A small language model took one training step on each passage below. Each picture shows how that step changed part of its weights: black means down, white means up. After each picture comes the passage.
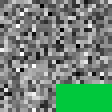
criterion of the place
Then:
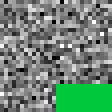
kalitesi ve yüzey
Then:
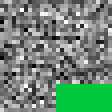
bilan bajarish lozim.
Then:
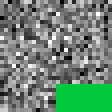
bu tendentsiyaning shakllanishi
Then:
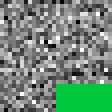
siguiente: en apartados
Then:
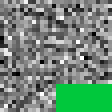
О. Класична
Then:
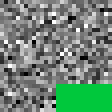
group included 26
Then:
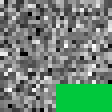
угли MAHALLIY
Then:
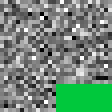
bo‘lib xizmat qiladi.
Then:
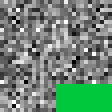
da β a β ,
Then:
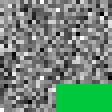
Aftondil Erkinov**
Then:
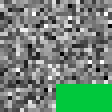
5 foizi profilaktik
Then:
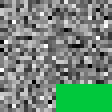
бир хил бўлади.
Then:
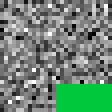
luz. Es el santo, que
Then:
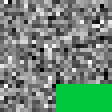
asegurando así que se
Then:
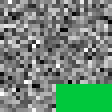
с точки зрения
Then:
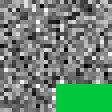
Rolle in Szenario 2:
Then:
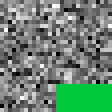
не сомневается в том,
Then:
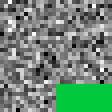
Usando a Base de Dados
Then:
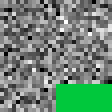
*compound term, complex
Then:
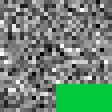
Na correlação entre a
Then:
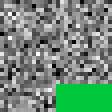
usullarini joriy etish,
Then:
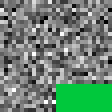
ст. і вище, якщо
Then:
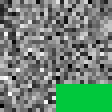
stratégies » de
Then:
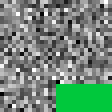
milliy adabiyotlar" degan
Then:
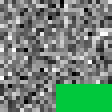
условие за постигането на
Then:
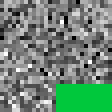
y Mejora de la Educación.
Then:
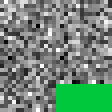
эътибор қаратиши
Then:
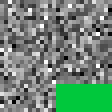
соціального спілкування
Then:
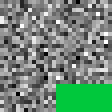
grado di porre gli Stati
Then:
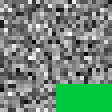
variance montre qu'il
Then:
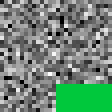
определяет направленность,
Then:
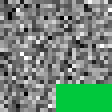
occlusion plates produce
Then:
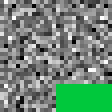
Ambiental ICLAM.
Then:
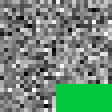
sepenuhnya dalam memilih
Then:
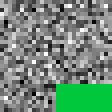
engaging employees in
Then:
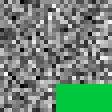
committee approval.
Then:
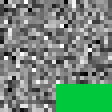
politiques. Ce document
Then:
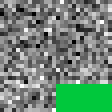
siglo XIX. Abstract:
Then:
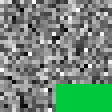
Мета статті –
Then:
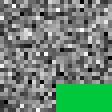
imagini, tradiții și
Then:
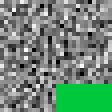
dass eine Sorte bei gleichem
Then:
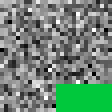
данных с доверием» 16
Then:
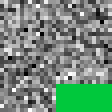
условиях тяжелой
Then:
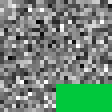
única de abastecimento de
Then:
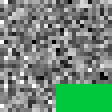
do cotidiano, como por
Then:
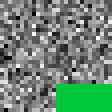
групи, що відповідає
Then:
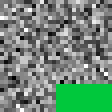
evaluación De aula de taller o
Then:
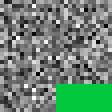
"Меваларни очик
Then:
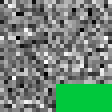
band qilishni davlat tomonidan
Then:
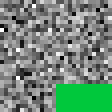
este es un concepto controvertido
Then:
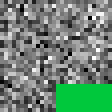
уровне смысла.
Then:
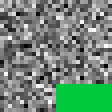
omillar va ular bilan bog'liq
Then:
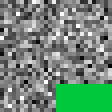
de Costa Rica.
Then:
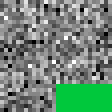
jumladan: "Pedagogik
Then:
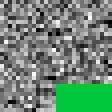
educação especial se efetiva por meio
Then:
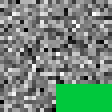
metody, kreuje —
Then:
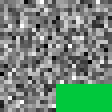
(FEDER), Fondul social
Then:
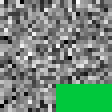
ahli *usul fiqh*
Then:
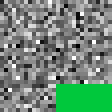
Pour ce faire, nous avons
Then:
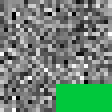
несомненен и
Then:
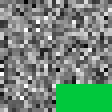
Para el caso de México
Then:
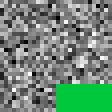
may suot na eclipse
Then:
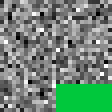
parle une langue orale plus
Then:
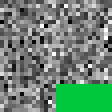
ON THE YIELD AND
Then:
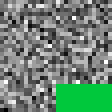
va bilim-nusxa
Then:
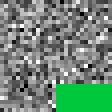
PDI-P Dan
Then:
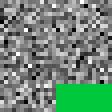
beroperasi di Sidoarjo
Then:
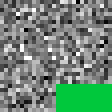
Database on Standard
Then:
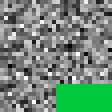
meta-analysis of
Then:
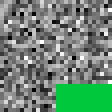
qo`yilgan. Yangi
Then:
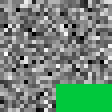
Me'da shilliq
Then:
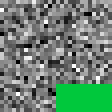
political and legal culture is
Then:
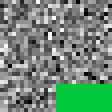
Douala se refroidissent
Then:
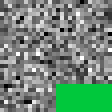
XV 30), Catamarca
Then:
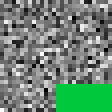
- Ardahan, M., &
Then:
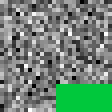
Paradiplomacies in the
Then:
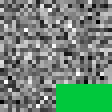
и их устойчивости к
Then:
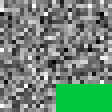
contenida en Agar Papa
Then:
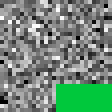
inégalités). En ce qui
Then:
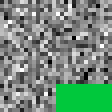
relato del encuentro entre
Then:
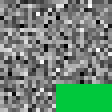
розділах нашого
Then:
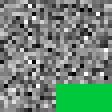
Uzbek lexicon,
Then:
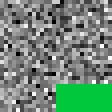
sua serva... Todas as
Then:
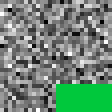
eng ko'p tashxis
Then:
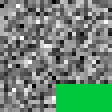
y hecho ocurridos durante
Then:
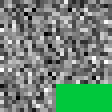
Urgência Tendência 10
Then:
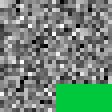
bawah ini: Tabel
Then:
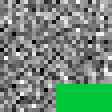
*adam cho'listoniga
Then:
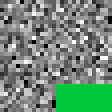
da planilha para coleta de
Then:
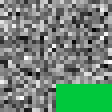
Indonesia. Tidak
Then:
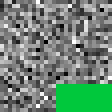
и мотивирующим,
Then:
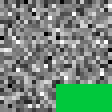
виконати ті або
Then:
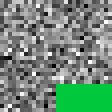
университета им. М. В.
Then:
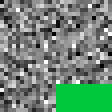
xo'jaligida iqtisodiy
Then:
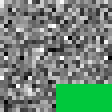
(ilk,o'rta va
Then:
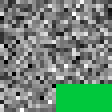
el fortalecimiento de
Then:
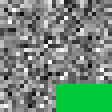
कला एवं
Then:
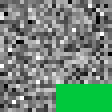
Dwi Tetria
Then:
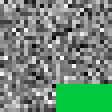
pelo ajuste e pela adaptação
